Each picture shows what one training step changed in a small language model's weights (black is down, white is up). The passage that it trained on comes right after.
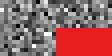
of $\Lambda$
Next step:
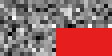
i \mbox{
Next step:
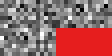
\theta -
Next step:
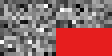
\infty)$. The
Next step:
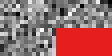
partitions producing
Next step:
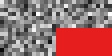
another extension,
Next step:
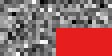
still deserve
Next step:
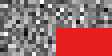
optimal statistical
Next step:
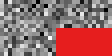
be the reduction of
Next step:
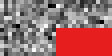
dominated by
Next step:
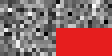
The objective of
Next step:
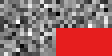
The same such function
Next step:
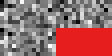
also proposed testing
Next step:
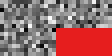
Our proposed
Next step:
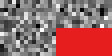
free abelian group generated
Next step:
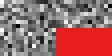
the coupled
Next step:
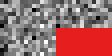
equivalent properties;
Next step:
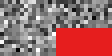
of the second
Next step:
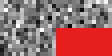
modulo linear
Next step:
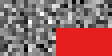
5 grid
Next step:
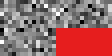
one point with
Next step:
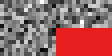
a bijection;
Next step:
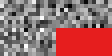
us a realization
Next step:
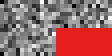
there exists a smooth
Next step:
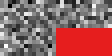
helps to
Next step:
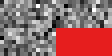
greater than
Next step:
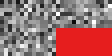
for the second
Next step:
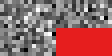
$m$ from
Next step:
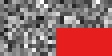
weighting parameters,
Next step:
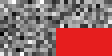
the subsets of
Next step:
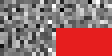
uniquely determined by
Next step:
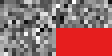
%In other
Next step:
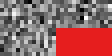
contains at least 3
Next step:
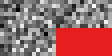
an invariant compact set
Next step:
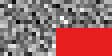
these assumptions, we
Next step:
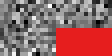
L$ is a
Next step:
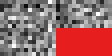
following inequality holds \[
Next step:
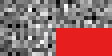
$$ The limit on
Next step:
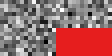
solutions and establish some
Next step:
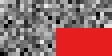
has size $q
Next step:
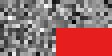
is a minimal length
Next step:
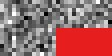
/ \lVert
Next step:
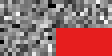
given by the same
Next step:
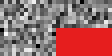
from the results
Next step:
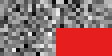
$\alpha$ in
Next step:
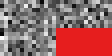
In this case
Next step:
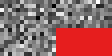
the arithmetic of
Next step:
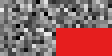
of $\alpha$
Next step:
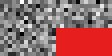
(For a proof
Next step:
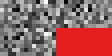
in $\Omega$
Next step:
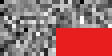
an interesting question to
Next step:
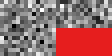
methods such as in
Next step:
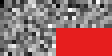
these errors could
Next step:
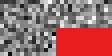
we assume the rate
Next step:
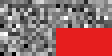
unique strong solution.}
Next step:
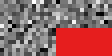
a Lie algebra of
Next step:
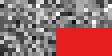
The second class of
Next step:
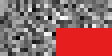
$R$ if
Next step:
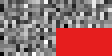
its right is
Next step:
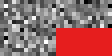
very useful.
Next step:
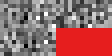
recall that being
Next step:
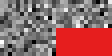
$H$ and
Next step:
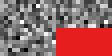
eigenvalue $6$
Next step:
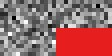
the corollary,
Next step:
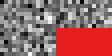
considerations are in
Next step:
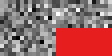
$L$ as
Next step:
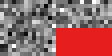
tableau we
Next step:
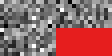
We shall show that
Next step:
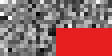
is a surface of
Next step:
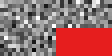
For any triple
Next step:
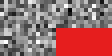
other words the algebraic
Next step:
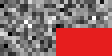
})$ are strongly
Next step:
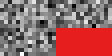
ring of a
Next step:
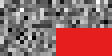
in the binary
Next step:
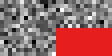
Section 4 we prove
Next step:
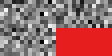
base load as
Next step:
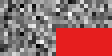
time correlation in
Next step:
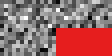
a continuous distribution),
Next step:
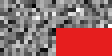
a trivial connection).
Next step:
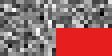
Using their methods and
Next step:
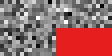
of the simplest
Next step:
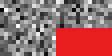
small differences in
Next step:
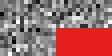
the quantities
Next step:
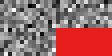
the compressible
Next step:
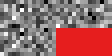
w \right]
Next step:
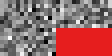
$C$ and
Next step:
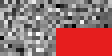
despite the
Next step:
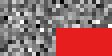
different perspective
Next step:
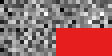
for all distinct
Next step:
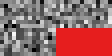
this implies that
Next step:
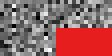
the empty
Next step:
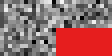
condition $\E
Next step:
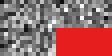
knowing the
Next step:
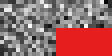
The fine
